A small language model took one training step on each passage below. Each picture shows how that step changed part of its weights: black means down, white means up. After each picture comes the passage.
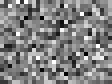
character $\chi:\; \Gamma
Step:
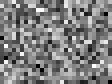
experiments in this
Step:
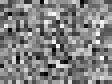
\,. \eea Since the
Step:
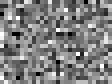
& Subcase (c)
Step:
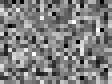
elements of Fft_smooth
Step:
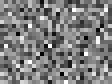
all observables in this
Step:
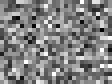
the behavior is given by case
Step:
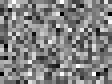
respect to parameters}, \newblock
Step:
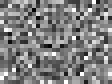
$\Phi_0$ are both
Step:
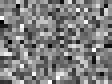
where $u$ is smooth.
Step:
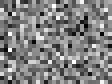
generalized Wright function and the
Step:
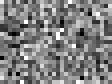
polynomials} \begin{abstract}
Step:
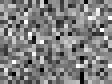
number of girls to
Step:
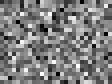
and $a_3 \neq
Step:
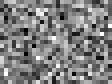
this paper is to prove a
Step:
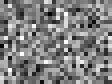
in dimension nine, and general
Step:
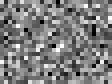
generated by $n$ orthogonal
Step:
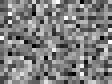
right action \begin{equation*}
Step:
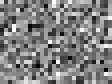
$x_{V} \bullet
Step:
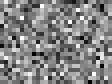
the approximate limits obtained
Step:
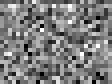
has no ending point. Given
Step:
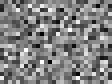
and we wanted to
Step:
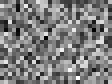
see in the sequel, this
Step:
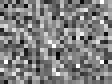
in many areas beyond
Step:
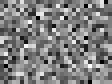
for $1 \leq \la
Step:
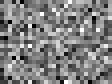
$N $ tel que
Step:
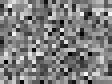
assume that \eqref{ST}
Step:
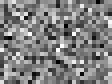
a < \infty$ for some
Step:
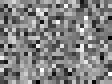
this function restricts to a continuous
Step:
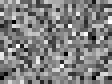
be a basis of $V$
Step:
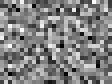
\section{ Renormalization
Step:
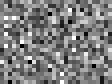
boundary conditions. Even this type
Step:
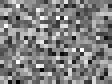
of Perpignan,
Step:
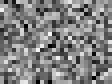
the fact that $w\in
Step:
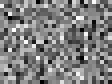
associated with $(A,B)$.
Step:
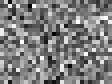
\mathcal{N}_{/ v
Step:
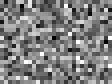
solution in the incumbent
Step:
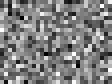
(ie negative), and every
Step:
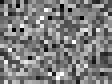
\text{if $n$
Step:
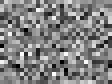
a discrete Morse function are
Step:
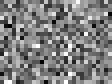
However this does not apply for
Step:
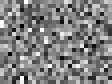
near the projection map. Our
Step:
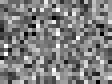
= E_{ii}$ and also
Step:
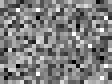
transport cost is
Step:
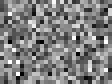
right-continuous filtration
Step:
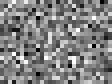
$kL\approx 1$,
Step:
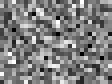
result. The commutation of the
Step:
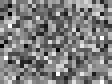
of methods because it is not possible
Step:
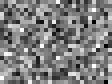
that $u$ is counted
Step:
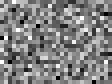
\in H \} \subset K
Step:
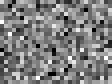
We may assume that $j =
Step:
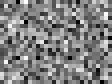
of {\sl finite size}.
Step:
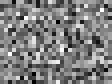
geometrical setting one can have
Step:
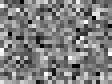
for all $\phi >0$.
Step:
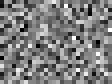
solution to Ulam's
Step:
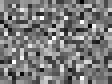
to the cancellations
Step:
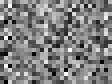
not computed, although a
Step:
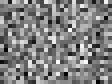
closed curves, but also their hyperbolic
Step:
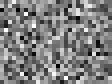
indicate the existence of a
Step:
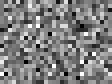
and propose the following model:
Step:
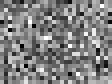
expansions which jointly
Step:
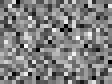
As a consequence, we get the
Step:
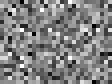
\in \mathbb C;\;
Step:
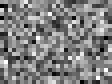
monodromy is computable
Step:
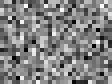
Jouanolou and
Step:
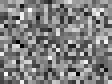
this lies in the finite
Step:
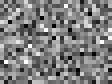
function of \textit{one}
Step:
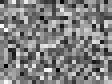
of its upgoing
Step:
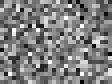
for the full discovery
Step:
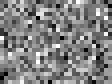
for any ideal~$I$ and
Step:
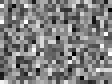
K(k)+\varphi |
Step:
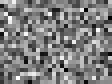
\omega_I = -
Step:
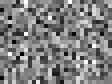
distribution $\gamma\in {\rm
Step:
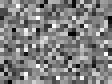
\\ From this we may conclude that
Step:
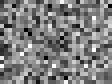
The root functions of $A$
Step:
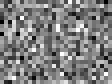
ruled surfaces, finite type
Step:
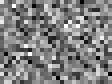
the Upper Half
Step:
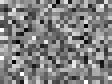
the topological transitivity property, and
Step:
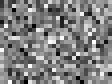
rational vector field $\tilde v$
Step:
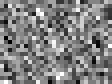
dimension $g$ with a
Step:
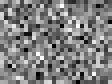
the outer shape parameter
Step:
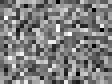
Z$ the ratio of
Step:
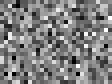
Finally, the relative weight between the
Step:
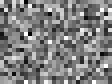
\ In detail: assume $
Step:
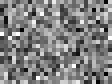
second line (red) on either
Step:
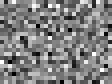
\end{bmatrix} \in
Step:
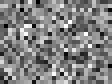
in the generation of training
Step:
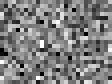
that $\lambda>0$. For
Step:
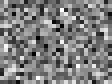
special is that a four dimensional
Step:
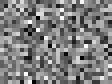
for any commutative $G$-module
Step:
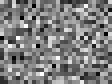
and the cost of every
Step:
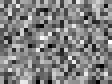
then implies that $w\in
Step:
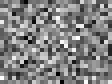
the {\em dilaton
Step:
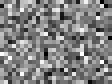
)$. Then every solution converges to
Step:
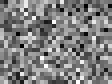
is the number of elements in
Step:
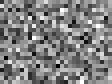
the number of trouser
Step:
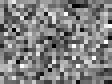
a $P$ satisfying the following
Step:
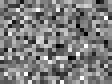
transport functions with small
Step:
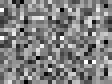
See, for instance,
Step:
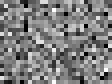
hand side have to converge to
